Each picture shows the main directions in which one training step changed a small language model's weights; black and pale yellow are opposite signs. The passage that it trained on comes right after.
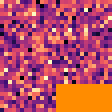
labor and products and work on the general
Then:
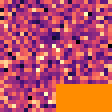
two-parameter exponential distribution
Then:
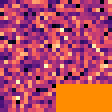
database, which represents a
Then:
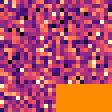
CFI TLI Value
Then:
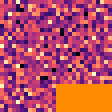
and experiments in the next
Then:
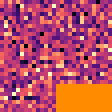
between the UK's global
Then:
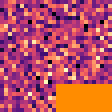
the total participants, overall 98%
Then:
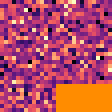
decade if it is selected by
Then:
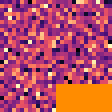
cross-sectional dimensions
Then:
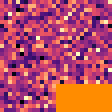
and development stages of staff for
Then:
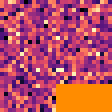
production in agricultural regions localized
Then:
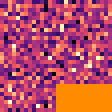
25th September
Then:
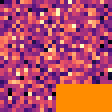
form. - The German
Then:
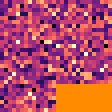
of Technology Author
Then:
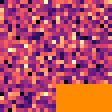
peace with India, provided we
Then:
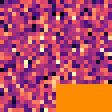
expanding on the 2D hand
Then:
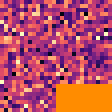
example of having positivity about
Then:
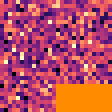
and concentrations of chemicals,
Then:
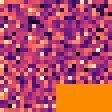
used any assistance other than that which
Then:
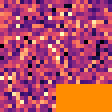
a limited number of ways in which
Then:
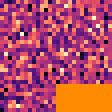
reveals that both the calcareous
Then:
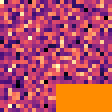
To say that one learns from
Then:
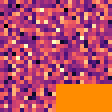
SD ethyl acetate
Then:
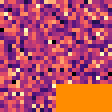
al., 2014) for regularization
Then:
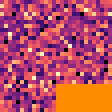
rate in comparison with different used treatments
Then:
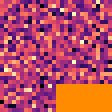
of NiPc even with the addition
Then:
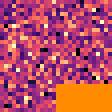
year of surgery,
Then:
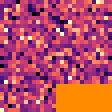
as shown in Table 3 indicate that the
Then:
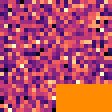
no missing or random
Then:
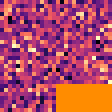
Take any positive number of tokens
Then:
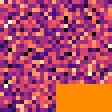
Table 1. The tags for the
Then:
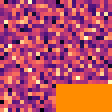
got divided into two
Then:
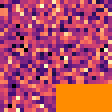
the market dataset. We focused at
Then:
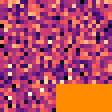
or opinions due to content
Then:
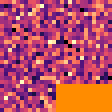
UZBEK MEDICAL
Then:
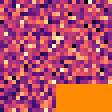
a basis for reports PR6
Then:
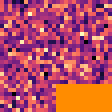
of learned latent flows
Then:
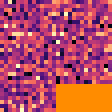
side agreements and special terms
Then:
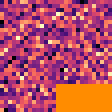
treatment. Mr. Trivedi
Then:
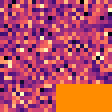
this time. Lure glands were
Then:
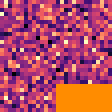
Also, AI systems need to
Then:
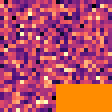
marketing and advertising in
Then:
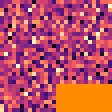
\rightarrow 5p$ respectively.
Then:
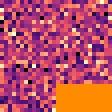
Abstract Motivated by
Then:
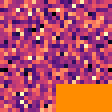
some schistose rocks.
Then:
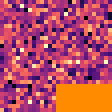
is indeed observed. ¹H
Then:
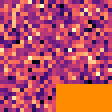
sa fécondité
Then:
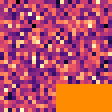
tablets and suspensions
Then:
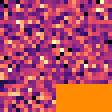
that it does not add moisture to
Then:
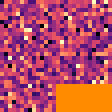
11 B. Level of
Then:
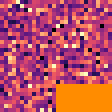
to detect the presence of
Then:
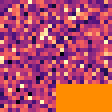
of the Panel on Plant
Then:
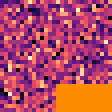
included as the respondents of the
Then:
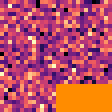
ligands biguanide
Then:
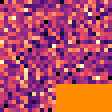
outer and inner diameter of
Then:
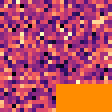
Corresponding author
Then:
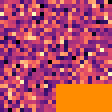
output quality for the laboratory
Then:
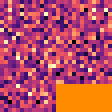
Agenda to prepare and
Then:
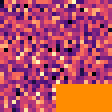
to sufficiently fit the regression
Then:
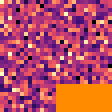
instrument in learning Physical
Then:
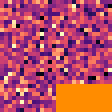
with KIS representatives. The main
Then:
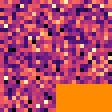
statement to be added to their
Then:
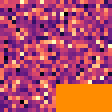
and scientist M.
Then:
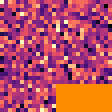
hypermethylation in patients
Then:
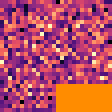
Visualisation. Mansir
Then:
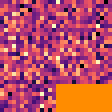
eyes of all' the wise
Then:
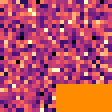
lacking environmental resources, such as increased
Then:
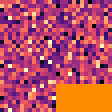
recovered, or PGMs
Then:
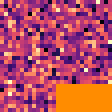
2025). One possible explanation
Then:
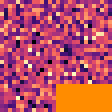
which corresponds to the
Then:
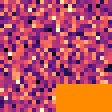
on an employees' behavior
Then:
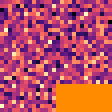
the thermal capacity of
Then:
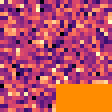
2024). The same inherited
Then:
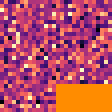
their interactions with the environment, which
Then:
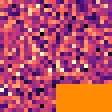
analysis based on DEM of the
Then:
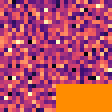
collected, including 11 crab
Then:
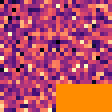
(24.4%) used it for other
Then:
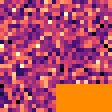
still persist in the
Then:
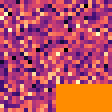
Despite considerable progress
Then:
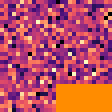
around 26% in the week
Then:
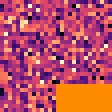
all kinds of moral
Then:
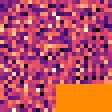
of the country. This study is
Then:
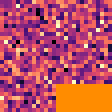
learning process (Marini,
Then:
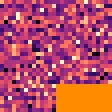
of this puzzle.
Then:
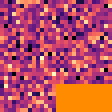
total of 93.85% participants
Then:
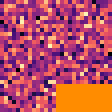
Y$ and $h : Y
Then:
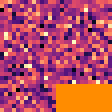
effectively. It also appraised the
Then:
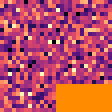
visualization of the items and
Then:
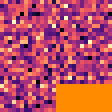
(including post-market
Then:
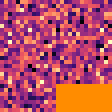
and lack of positive response from
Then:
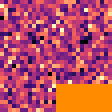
as an expected result, because those who
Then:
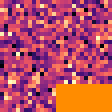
the group also tried to employ
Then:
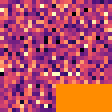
the quality of medical care. At
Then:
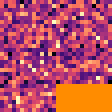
poor management especially in developing
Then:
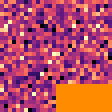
same type can have a different scale of
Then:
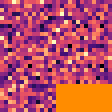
the umbrella of
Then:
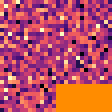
that this filter referred to
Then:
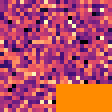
manure, compost, digestate
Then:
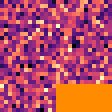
questions that the students in the
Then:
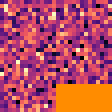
the 19th century with a
